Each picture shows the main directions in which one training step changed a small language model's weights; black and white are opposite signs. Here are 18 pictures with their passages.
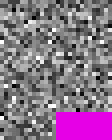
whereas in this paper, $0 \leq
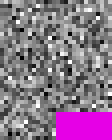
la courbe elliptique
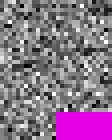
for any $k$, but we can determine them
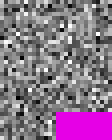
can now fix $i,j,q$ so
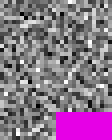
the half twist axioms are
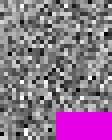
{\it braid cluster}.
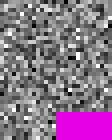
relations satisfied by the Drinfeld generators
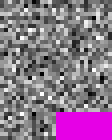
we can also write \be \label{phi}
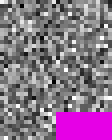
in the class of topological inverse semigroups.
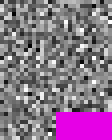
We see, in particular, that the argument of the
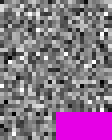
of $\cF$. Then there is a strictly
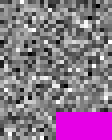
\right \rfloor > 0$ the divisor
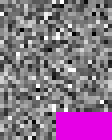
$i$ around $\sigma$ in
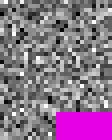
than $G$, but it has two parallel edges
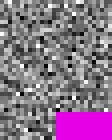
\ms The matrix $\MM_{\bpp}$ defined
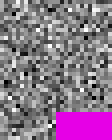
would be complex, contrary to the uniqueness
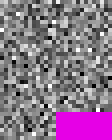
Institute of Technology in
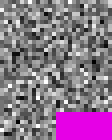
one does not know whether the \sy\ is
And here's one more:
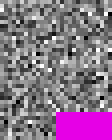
\n f, \n (\varphi\circ
